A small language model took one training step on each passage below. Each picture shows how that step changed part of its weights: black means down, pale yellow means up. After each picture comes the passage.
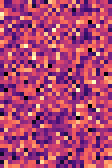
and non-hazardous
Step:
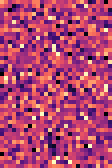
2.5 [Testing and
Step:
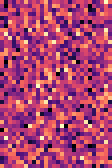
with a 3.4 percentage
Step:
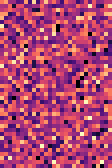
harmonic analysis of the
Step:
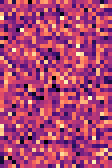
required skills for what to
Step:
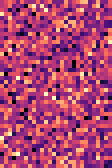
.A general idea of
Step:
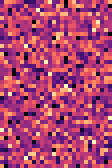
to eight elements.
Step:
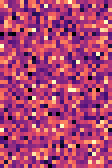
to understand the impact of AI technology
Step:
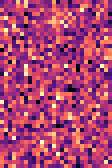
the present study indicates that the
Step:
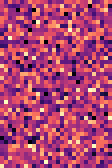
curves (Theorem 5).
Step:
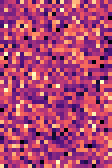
of BLS II
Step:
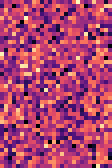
a true orchid
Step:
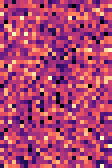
Package Leader WP
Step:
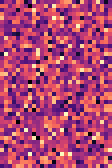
positively impacted by external
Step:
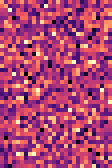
into a developed country as developed
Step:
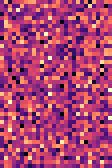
and pollutant emissions
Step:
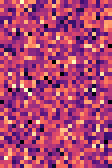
diseases by its property
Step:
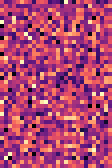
the development of this criminal
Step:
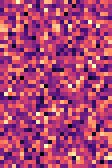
threshold voltage with
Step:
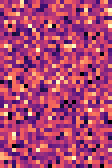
*Department of
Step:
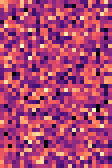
in the future, the application of
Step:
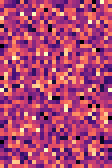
situated 22
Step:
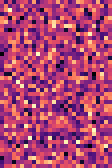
still three major hurdles
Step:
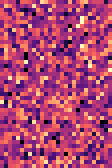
proportion of students found it
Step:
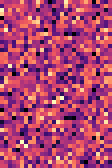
and the official opening
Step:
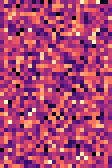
studied. The results, which were
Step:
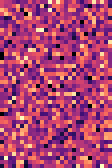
Pathan TS,
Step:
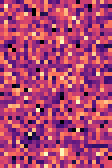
need to research for me to
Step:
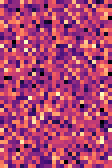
production of 40 million
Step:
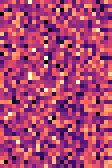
high-intensity interval training in
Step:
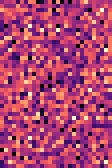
above, Lancaster
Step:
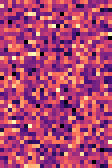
is considered a system reproducing current
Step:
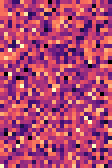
student, National Technical
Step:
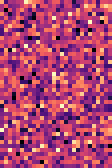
folds of your
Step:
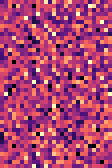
forms Full forms
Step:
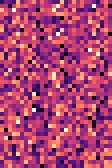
next ply crack
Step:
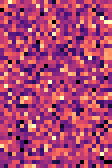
been optimized for further use in
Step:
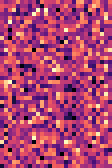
the storage modulus
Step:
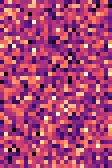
through the male gametes
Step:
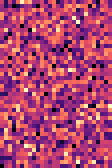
virtually all students since
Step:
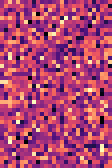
EVALUATION OF
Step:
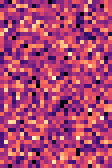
preferred, since if using
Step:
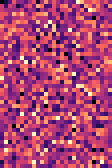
employer, unsatisfactory
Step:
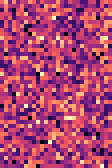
activity in the form of higher
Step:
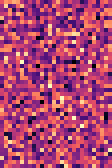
this review are contained in the
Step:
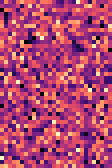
of age with the pre-test
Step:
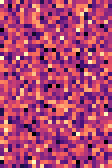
Saudis nominated
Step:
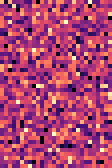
Flat Plates The
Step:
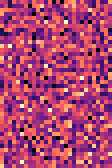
Sahel extends
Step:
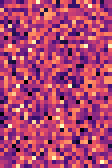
decrease in the gap between
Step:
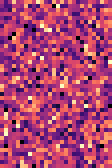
Released 6 times a year
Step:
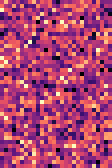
after the installation. These activities
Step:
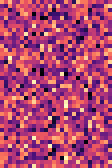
liệu và
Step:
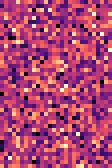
= 0. The main equations used
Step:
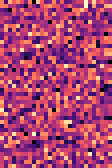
Nader Engheta.
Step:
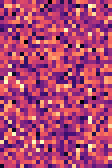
of goods will encourage
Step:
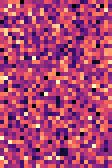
this report we describe additional two
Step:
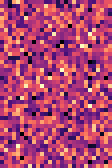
The authors declare no
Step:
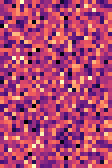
cover cropping and
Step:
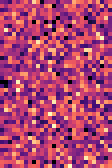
business reasen, because the
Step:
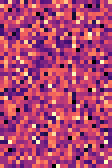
(Syakilla et
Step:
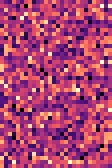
data which led to the development of
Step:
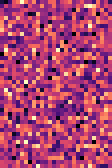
wayfarer unable to find
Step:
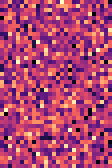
friendship and social
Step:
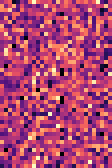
at the technical level based on their
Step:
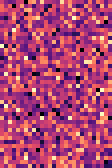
Child of twelve
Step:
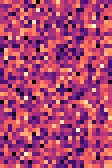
and industrial areas);
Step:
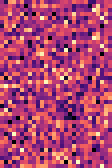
the performance variation actually
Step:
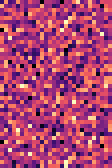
determined using a digital
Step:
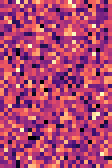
The thermal model for the
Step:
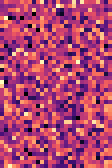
her work and also, she
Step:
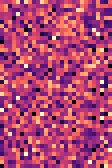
Index (DPI), is
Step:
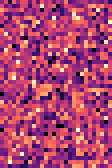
for preliminary design plan
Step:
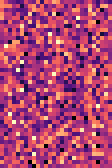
the stomach, assessment of
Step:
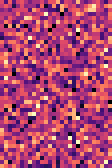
to reduce anaemia in
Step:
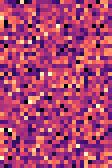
and histopathological
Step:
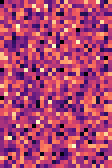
be achieved with this method. The
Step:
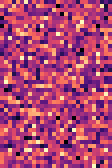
over other information networks, such as
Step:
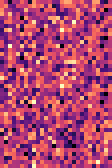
the circadian system
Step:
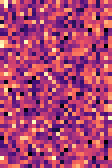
shown in the above figure
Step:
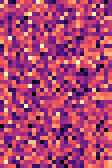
differences, which occur due to the
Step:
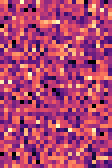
field of astronomy.
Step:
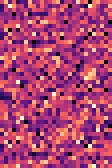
of uranyl ion and
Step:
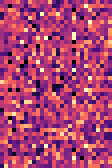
a Pareto-based algorithm
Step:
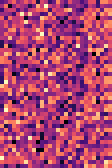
and interesting. This article
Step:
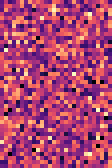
Hasina in August
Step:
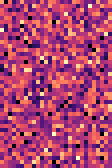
size and habitat type.
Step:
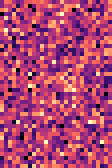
the help of a sensitivity analysis
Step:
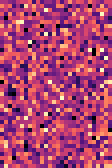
a novel interactive system that
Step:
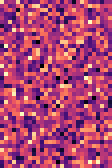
discover which hosts are
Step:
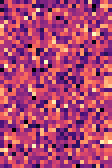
and spouse? Most of
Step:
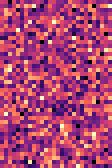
When cleaning out the
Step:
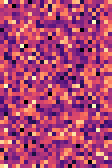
indirect effects and determine the
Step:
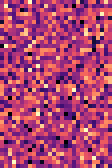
between the variables whether it is positive
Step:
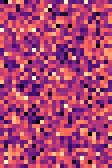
protocols enhances clinical
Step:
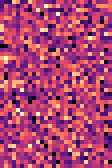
is Made Dialogue
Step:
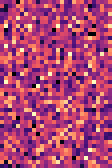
by the DL language.
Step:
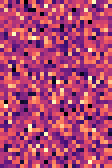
net to cover energy needs
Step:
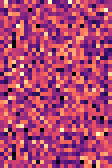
centre within this infrastructure.
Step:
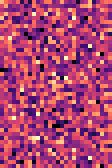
report Publication date
